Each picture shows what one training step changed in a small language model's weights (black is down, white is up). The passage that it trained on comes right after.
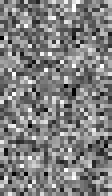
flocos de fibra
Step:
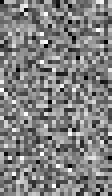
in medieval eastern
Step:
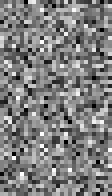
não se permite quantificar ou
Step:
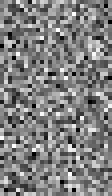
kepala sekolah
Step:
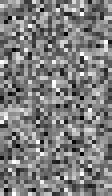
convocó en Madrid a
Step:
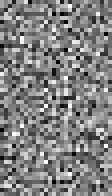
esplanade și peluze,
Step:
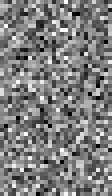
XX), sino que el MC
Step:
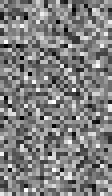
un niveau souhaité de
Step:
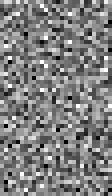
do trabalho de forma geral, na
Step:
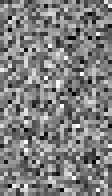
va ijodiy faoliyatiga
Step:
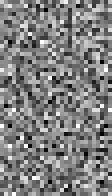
*Primaleón*, el
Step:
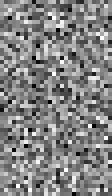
and whey waste in the
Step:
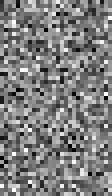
Prezidentining 2022-yil
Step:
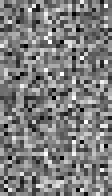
- Sukhanova,
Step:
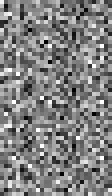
слушают специально
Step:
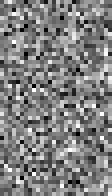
capacidade de habilidade com os
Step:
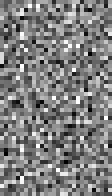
yang direncanakan akan
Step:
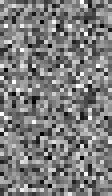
2021). Sosyal medya
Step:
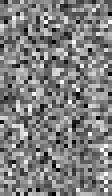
and surface water in
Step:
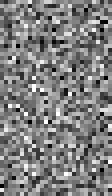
University of California Press.
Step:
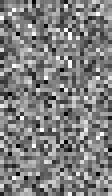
versos, com veurem tot
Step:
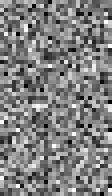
et en développant des cultures de
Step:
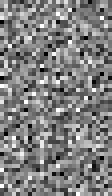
учитывать широкий
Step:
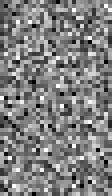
nafaqat til egalari
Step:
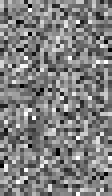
Российской Федерации
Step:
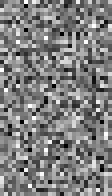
la vida política es el espacio
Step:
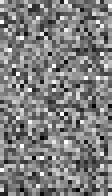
de Conhecimento. Este por sua
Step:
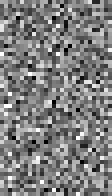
один за одним стає
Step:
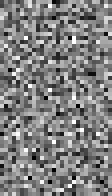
Bundan tashqari,
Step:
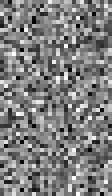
литературы [1]
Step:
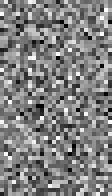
Foydalanilgan adabiyotlar
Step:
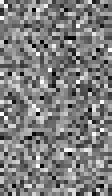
определить оптимальное
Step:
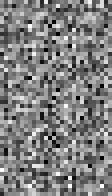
incluem menor risco de
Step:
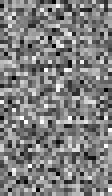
ishonchini oshirish kunning
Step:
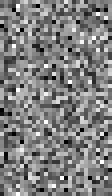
mais importante para mim. São
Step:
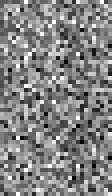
of the research is to study and
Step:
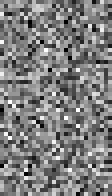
безотходной переработки
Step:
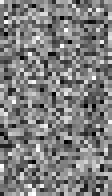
de aprendizagem por meio de
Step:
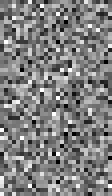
l'insuffisance de la
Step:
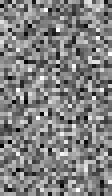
preceptos recogidos respectivamente
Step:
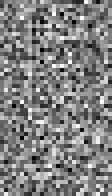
baholash kiritilgan:
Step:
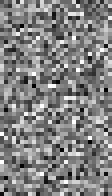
perancangan sistem. Implementasi
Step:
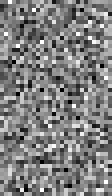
del músculo, lo que
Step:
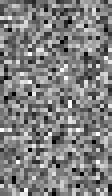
ayrılma eğilimini
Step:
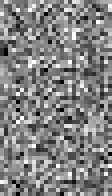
fizikaning zamonaviy
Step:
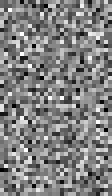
analisados. 2.3
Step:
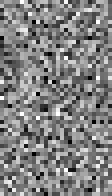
sebagai sebuah proses
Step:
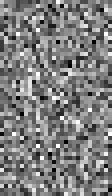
temporal, linguistic
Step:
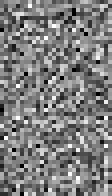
oshdi. Xususan:
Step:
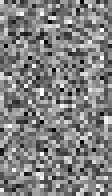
seleccionado la narrativa de
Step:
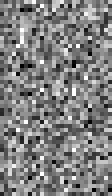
d’islam populaire. 2.
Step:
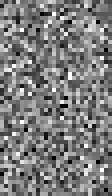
prietenos și familia mai
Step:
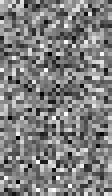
sobre los traductores, sobre los
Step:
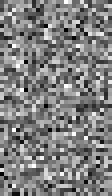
de los trabajos investigativos más
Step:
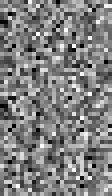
bilan tarixda muhim iz
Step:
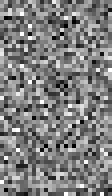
grande parte das respostas, os
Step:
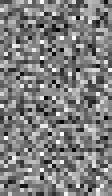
dalillarni ilmiy talqin qilish
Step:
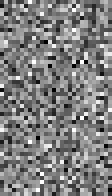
yuqori bo'lib,
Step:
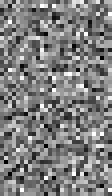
respiraciones y para escuchar a
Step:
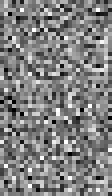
non sia quello del
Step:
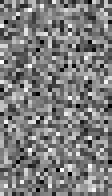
do trabalho na encruzilhada
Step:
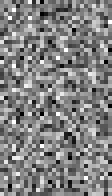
yo'naltirilgan. U turli
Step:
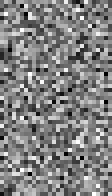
biri hisoblanadi. Ushbu
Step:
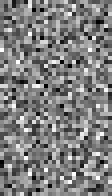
básica, tais como
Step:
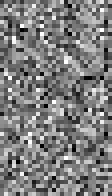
para o cliente; ✓
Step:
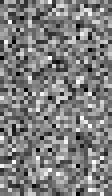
что микроплатежи
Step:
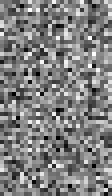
memadai. Pendidikan
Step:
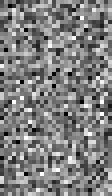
önemli katkılar
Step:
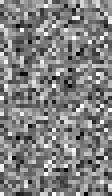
золотих за кожну
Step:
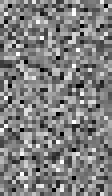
rekursiyaning eng
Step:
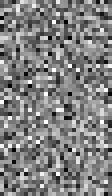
belgilarini, dialogik
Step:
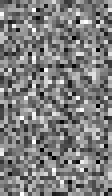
ishlab chiqish zarurligini
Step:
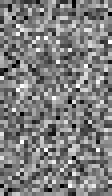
P, Siskou O.
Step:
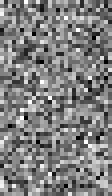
Típico. Casa de los
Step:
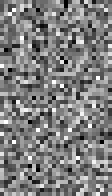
Creación de los Consejos
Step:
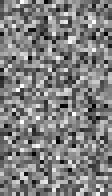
Vărzaru A. A.,
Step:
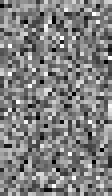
muvofiq bo'lishi va
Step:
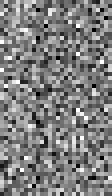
артрите У пациентов с
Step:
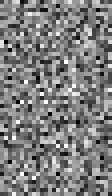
o mostrarsi nelle
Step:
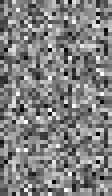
tahlil qilish va amaliy
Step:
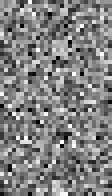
Managers and Specialists of
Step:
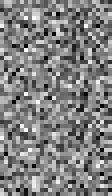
до постійної маси та у
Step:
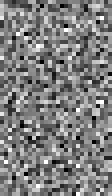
заболеваний. Одним
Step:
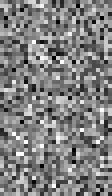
initiatives to reduce
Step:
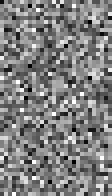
*Le Corbusier
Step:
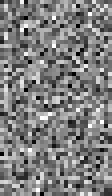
окремих ігрових
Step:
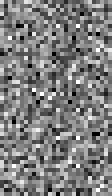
применения на рудных
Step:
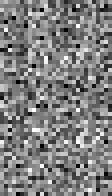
– малодослідженим є
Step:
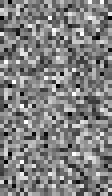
nurlar va tasviriy makon
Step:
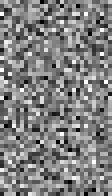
que al ser parte integrante de otro
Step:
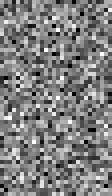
function. To verify the
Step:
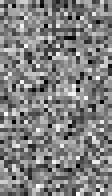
цього феномена.
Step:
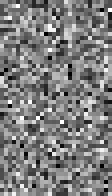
o. dr Piotr
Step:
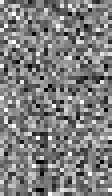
de direcção por excepção
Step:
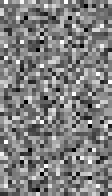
kabi xususiyatlarini ham oz
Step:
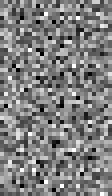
qo'shimcha o'sish
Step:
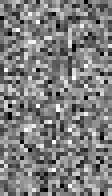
récoltées, le corps
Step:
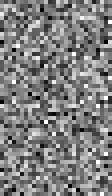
& D'aveni, R.
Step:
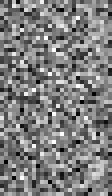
Muxammedovich Q. F.,
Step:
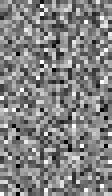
keltirilgan an'anaviy
